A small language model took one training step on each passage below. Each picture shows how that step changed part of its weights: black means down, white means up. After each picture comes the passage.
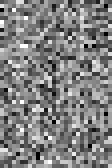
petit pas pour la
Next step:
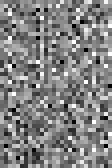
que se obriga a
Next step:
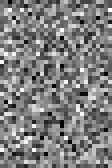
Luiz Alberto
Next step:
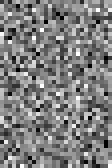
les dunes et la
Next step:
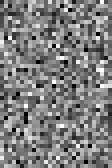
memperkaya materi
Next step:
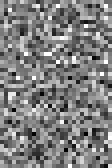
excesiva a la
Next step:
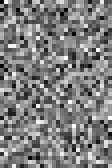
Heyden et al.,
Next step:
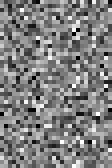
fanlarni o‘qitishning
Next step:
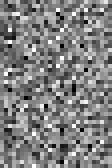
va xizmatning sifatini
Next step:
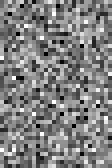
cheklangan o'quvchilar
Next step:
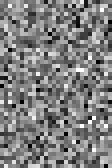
jam per hari,
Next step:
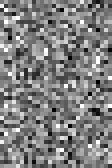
los que incluyen un
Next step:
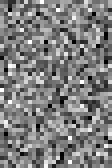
ou aqueles de
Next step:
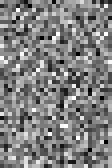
va tahlil.» –
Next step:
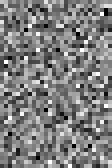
si položil:
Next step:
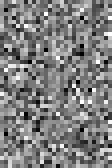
and directions for their
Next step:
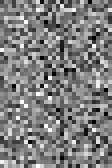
netconvert -osm
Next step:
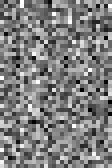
Kasus Puri Vet
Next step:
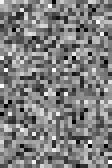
у пациентов с
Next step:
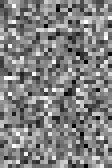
shunga o'xshash
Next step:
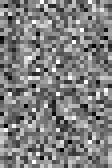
jednak pewien
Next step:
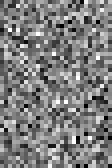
чоловіків та
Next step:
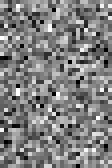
150та беморларнинг
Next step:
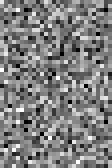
Paulo, São
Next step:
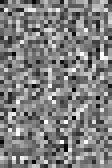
qancha katta
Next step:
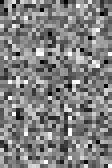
members start to
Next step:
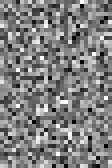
a un biais en leur
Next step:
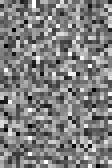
siete tratamientos
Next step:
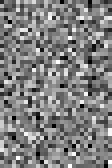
contínua e
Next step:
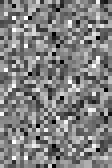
los participantes,
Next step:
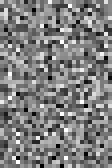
keng tarqalgan
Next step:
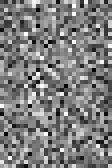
*Diabetes Res
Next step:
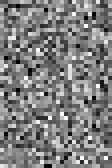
behoefte aan andere
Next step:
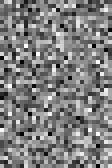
*Variance Inflation
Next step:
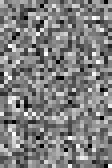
será cosa que lo que
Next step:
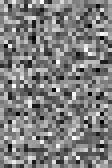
viloyatida 210 ta
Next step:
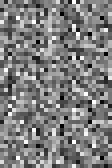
iqtisodiyot fanlari doktori,
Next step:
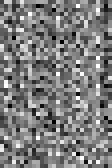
bir mesele ise de
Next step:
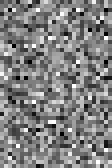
von XML einsetzen
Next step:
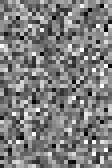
masalalari bir qadar
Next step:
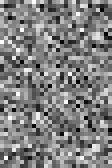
19,8 % Сложность
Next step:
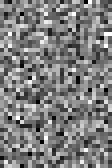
além da necessidade de
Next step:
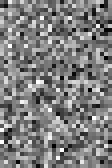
: les tests de
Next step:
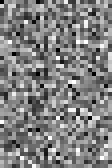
memberikan pengaruh
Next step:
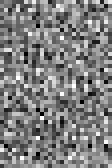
vocabulary of
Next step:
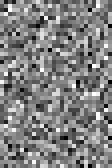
и специальную
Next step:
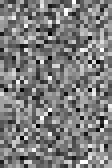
em relação ao mesmo
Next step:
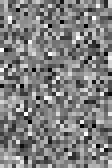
casos em mulheres
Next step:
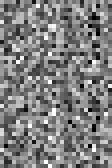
entre diversas culturas y
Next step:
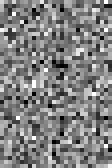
bo‘yicha 5 ta muhim
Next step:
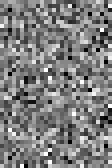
які не мають
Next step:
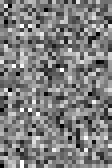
колоса - 1,3
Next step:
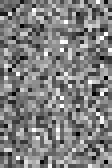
de acesso livre.
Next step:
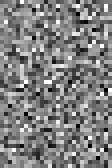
no excesiva;
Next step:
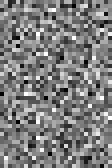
Získáno z:
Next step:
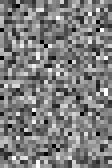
valaki menekült
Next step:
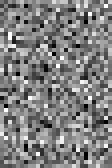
bidang pelayanan
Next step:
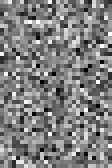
equality at all
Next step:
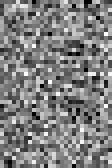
Oʻzbekiston tashqi
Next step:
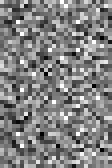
verilerin analizi
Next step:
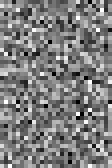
ochavo. Esto es
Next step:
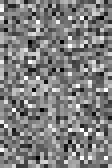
and Pelte effects
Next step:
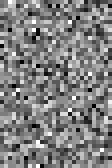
S. and Viignoli,
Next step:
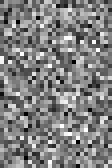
ва қоидалари.
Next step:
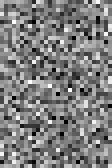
de RAM tal y como
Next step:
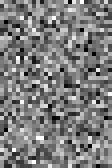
La inmadurez
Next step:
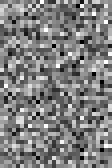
analogia la funcion del
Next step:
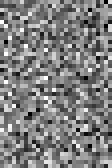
merasa senang
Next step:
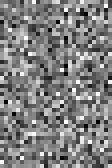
(гр. phone –
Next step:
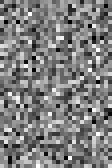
in zijdelings
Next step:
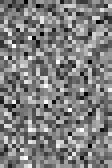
personalitate ce se
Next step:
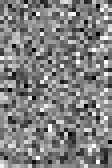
hajmining qisqa
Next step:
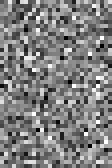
E. & Gardner,
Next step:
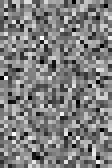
aniqlanadi. Chunki
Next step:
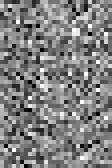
FEATURES OF
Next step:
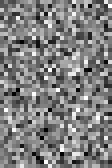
University Press, 1997.
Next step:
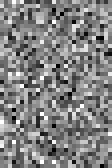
katta e‘tibor
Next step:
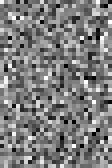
ya que todos son
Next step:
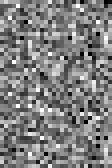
Essas iniciativas
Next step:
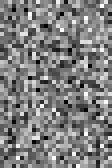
aksine literatür
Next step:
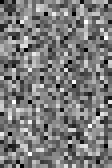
Hakları ve Temel
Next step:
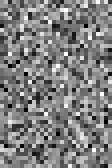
expertos. No
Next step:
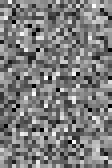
großen Wert auf
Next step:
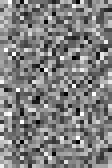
es una dimensión
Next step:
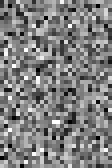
a través de una obra
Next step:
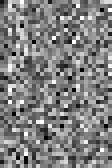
albatta. Lekin
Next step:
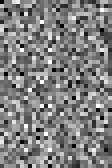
данном обзоре
